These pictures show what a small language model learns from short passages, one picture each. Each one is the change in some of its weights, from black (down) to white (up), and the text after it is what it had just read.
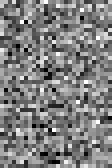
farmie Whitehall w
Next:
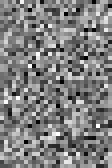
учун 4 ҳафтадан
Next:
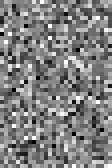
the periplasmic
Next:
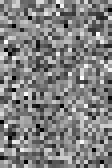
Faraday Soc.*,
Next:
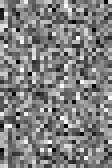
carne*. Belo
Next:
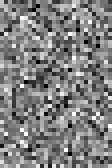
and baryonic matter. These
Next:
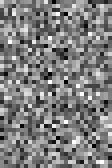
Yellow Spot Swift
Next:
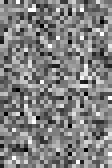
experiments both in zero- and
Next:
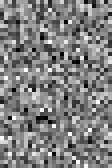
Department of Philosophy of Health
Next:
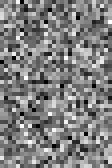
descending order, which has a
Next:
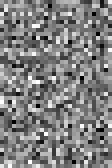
по сравнению с
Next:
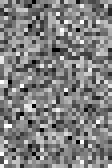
Los exámenes más
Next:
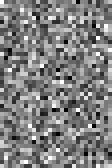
impulsionada por avanços
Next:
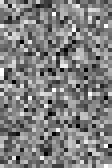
of passive scalars},
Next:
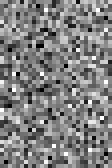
Lagrangian tracking of passive tracers
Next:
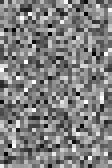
a place of learning to improve one's
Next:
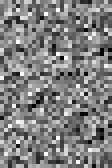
other tasks. CONCLUSION AND
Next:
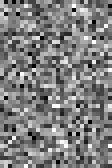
to form a thin layer, and the
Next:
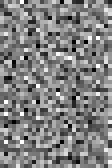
ambiente pode proporcionar.
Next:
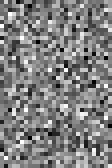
o objetivo geral é compreender
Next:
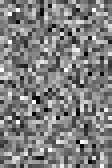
programmatic implementation; however,
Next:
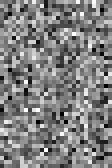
whose weight also is bound to be
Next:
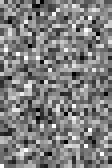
total of 30 cases of histologically
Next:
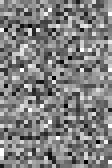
(\ref{4bcc}) and
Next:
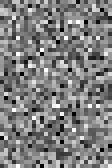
put into the coffin, not
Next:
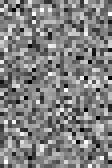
that seamlessly integrates
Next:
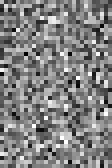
rote memorization rather than practical
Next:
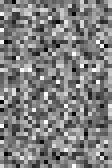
saylovlarda o'z
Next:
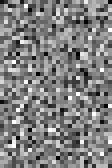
disk component is negligible since
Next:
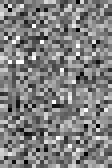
mengenai sejauh
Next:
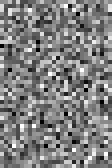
first entered the collection of
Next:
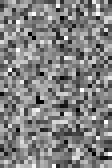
faults. As we can see from
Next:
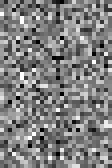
were all manual and based on
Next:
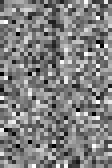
infarktdan keyingi
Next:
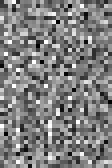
This is not surprising as
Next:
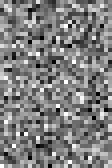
resolution of the experimental results to $14
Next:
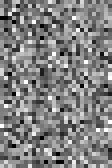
(gn) when the head
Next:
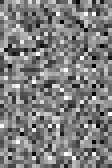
В рамках нашей
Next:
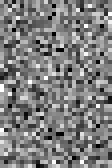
fifth metatarsal
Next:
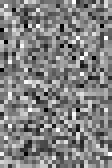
proactively. This includes future identification
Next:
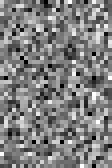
field equations, part of which are
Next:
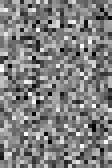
does not affect our conclusions.
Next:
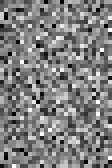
sequência, os resultados são
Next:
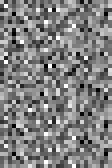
recommended sampling rate for flow
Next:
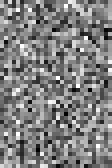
the SN and $E$ is the
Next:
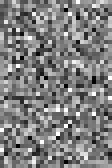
which the granules on a dried
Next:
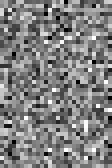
c'est en toute
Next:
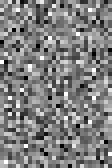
advance how the consumer will
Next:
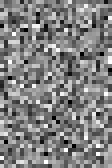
be used to optimize the system.
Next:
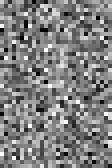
seus “fechamentos”
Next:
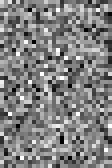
other marine predators. This
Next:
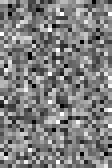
un toro blanco que ya
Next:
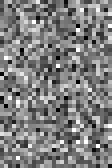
function adopted from the KEDR
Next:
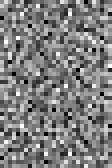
fact that the research conducted was devoted
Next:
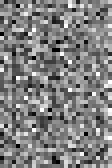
ustuvor ahamiyat
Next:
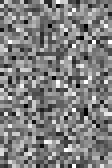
dapat diajukan dengan harga
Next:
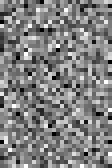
pudiéndose extrapolar
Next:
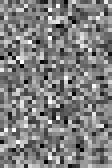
Its objective is to provide comprehensive
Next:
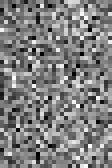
constant attractive shift $-2\,
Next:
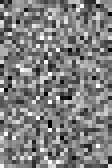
program introduces students to the laws
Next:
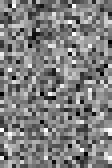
conflict of interest in this case scenario
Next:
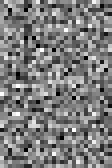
та одночасним
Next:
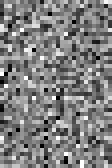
materiais recicláveis.
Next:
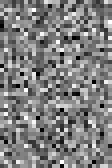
consider a simple toy model of
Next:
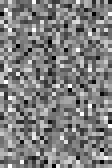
NG$, it follows that
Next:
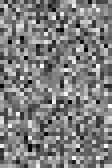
with changing the quality of fit.
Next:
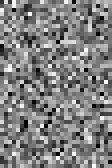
The authors declare that they have
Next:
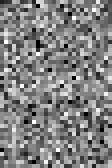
parents were available. For example,
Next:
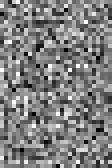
our work are shown as shaded
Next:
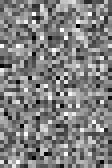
\colhead{Region E}
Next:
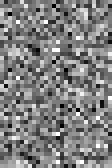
so far failed to find a counter
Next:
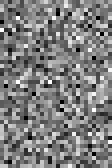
Talomo District,
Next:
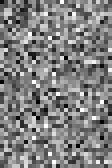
disc-like shape and keeps
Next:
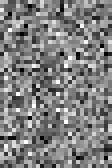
machines on an incredibly small
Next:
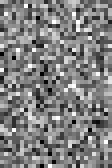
thesis in a mere numerical
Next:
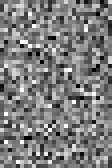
у цій поемі
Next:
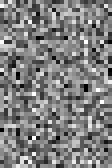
approval and consent to participate
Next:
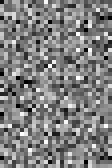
reported not examining their feet at
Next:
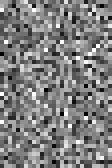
yaxshilash bo‘yicha
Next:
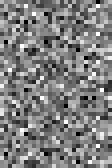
SMITH, D.
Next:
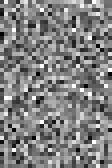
Our multicategory observation model
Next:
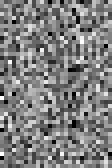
data according to the selections made by
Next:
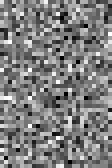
Ummah, M. S.
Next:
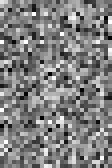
& iPhone 14 &
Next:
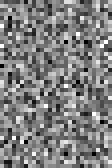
session protocol was the same for
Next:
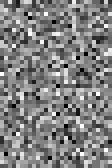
whole. Those interested in a
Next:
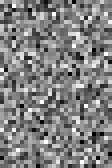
from that of M31. In
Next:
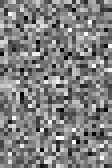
be chosen on the basis of whether it
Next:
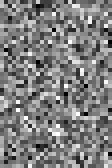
of the Association of
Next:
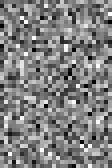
field. We demonstrate that an effective
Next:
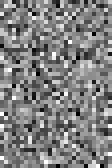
generalized Pareto distribution
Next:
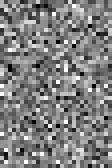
of $M\to\infty$
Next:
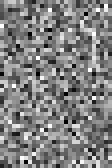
leads to rapid convergence and avoids
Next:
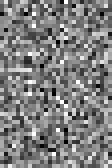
into account especially the central mission of
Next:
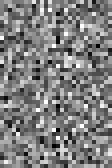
annealed at 200°C
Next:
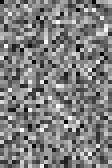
(2024). A validação inicial
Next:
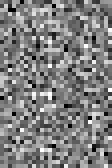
colourless crystals came
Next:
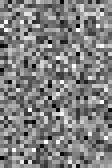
pueden producir hipoxia
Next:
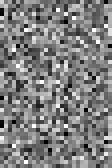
11.5 Certificate obtained
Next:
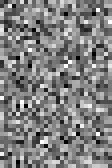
are the initial and final pion
